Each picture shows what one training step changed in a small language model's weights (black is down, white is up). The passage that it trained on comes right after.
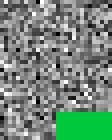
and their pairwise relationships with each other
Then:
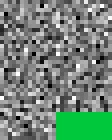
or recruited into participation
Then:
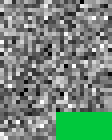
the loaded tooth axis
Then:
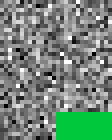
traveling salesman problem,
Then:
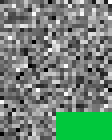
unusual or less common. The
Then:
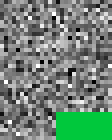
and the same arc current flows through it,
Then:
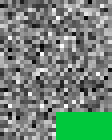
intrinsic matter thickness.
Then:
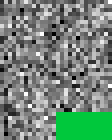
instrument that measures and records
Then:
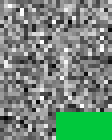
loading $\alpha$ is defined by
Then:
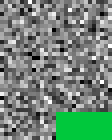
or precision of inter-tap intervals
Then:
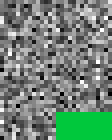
that lack of Job satisfaction and
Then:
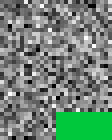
mirror-flat surface without
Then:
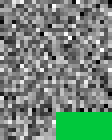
presented data from a near-noon
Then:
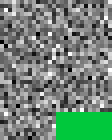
and implementing cutting-edge neural
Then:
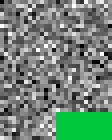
the high school students enrolled in
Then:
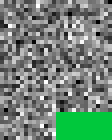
5$. Thus, it shows that the fermion
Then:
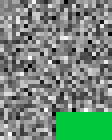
NP (kg/ha) level Mean for
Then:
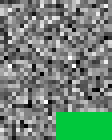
skills are crucial for students to be
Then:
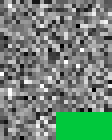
processing of plural marking in
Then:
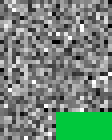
\begin{figure}[t] \center
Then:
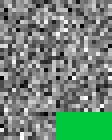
of a few products involving basis functions.
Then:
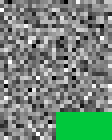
the chromatogram of Formulation
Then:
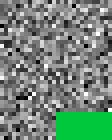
R. Ambedkar Women are the
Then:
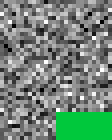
deviation out of layers (Fig.
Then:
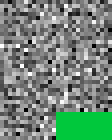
as shown in Figure 10 and Figure 11. Figure
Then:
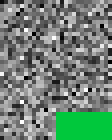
in the waveform, DDL builds
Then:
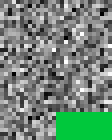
physical information is directly incorporated into
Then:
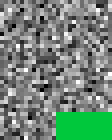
unity may provide. An initial survey finds
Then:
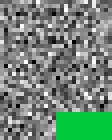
CONCLUSION The conclusion of
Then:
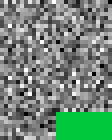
later positions of fluid particles obtained by
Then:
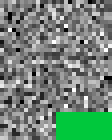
both central and peripheral vascular
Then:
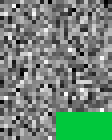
The Open Digital Rights
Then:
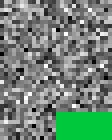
south of the western ring) are different
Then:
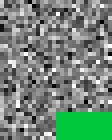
would be prioritized in more detailed
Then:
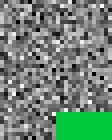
any others require informed consent from
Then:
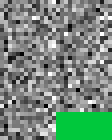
conventional synchronous motor is
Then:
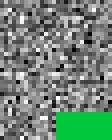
the band average reflection as low as possible over
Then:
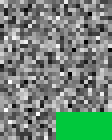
and fixed assets (according to
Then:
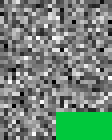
and it is easy to see that this is
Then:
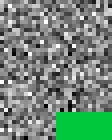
$\hat{\rho}$ for the operator
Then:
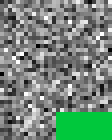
global SFR, we have investigated three
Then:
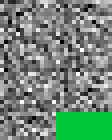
ARMED FORCED
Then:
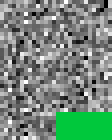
* Reservation Station ** Load Store
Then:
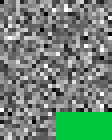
(BIC) of each model, defined as
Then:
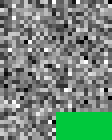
music: Can hip-hop in
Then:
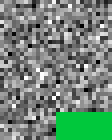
advancing along the fiber, and
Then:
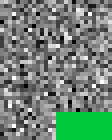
a semi-empirical approach proposed by
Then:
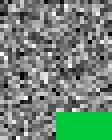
observation period, and food-specific
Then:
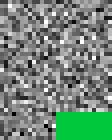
network in the classification of
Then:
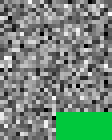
suite consists of 90 test cases. The
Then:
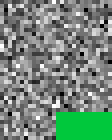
in developing a regulatory framework for
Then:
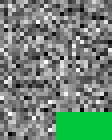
the following views on the distribution of family
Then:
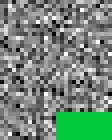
the increase of $g$ results in the increase of
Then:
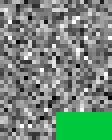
The result for the free energy is: \beq
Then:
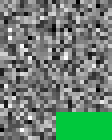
this Hands-On, we will focus on
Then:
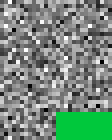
- \frac{1}{\rho} \frac{\partial
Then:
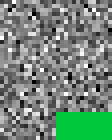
$\Delta$ currents are included.}
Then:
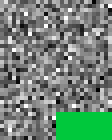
Medical Microbiology and
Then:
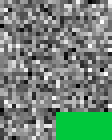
normalized by those without the phase masks.
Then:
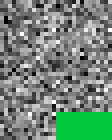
incidental finding during exploration for an
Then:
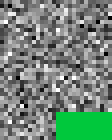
parameter ${\xi}=1$. The wave function
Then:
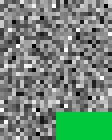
\right) \label{quidoi}
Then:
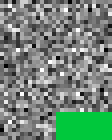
our actual boundary conditions. For both sets
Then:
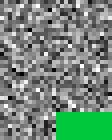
results by multimedia experts Based on
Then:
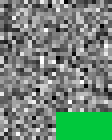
Low Energy BMC Business
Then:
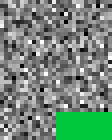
will be encouraged to create
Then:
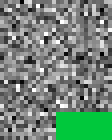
improvements seen by developing a DL
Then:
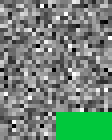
\noindent MDA wrote the first
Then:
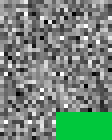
The spectral and statistical properties are explored
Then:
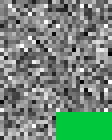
class give the same electromagnetic field
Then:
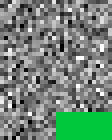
is exact only for an infinite number of
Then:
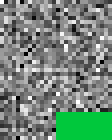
Clarity | 01.1 | How
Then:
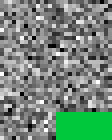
behavior of Polytropic gas at
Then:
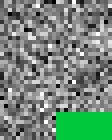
lyophilized extract of *V.
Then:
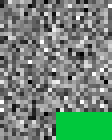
method for a frame-to-tatum
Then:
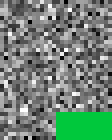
the two diagrams of this web.
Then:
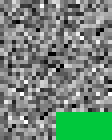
were not of comparable density and structural
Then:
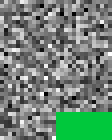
At the same time, provisions of
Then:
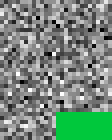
by taking the natural logarithm
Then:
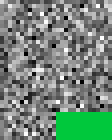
function $\sigma_a^b$ must be a
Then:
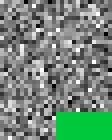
distances before the onset of cometary
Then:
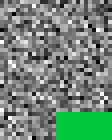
place (Figure 3). A weaver
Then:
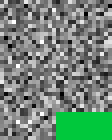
set M , and it is possible to study the
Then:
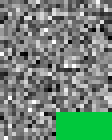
from the H11 steel could withstand a
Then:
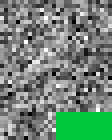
and $p\bar p$ collisions at
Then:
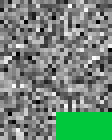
coverage. Note that some configurations
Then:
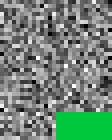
right-handed modes near the
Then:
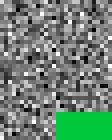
the system, to teach or explain to other
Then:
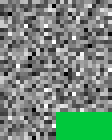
care expenditure. The use of
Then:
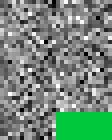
coefficients (namely the thermal
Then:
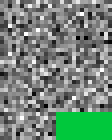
= \pm$. Clearly, the
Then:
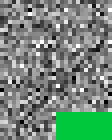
Regional Representatives
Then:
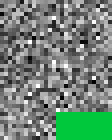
the velocity just after the
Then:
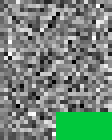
wherever they were present in the system. We then
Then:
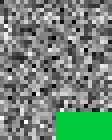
and the data. The latter is evaluated by
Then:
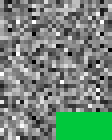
thickness) is much smaller then the
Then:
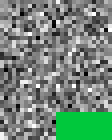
Inclusive Classroom
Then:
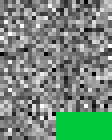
at most dimension $\hbox{dim}{\cal
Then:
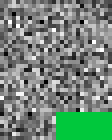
indicate that confidence judgments are
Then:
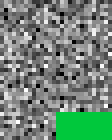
of the gap of the Hamiltonian
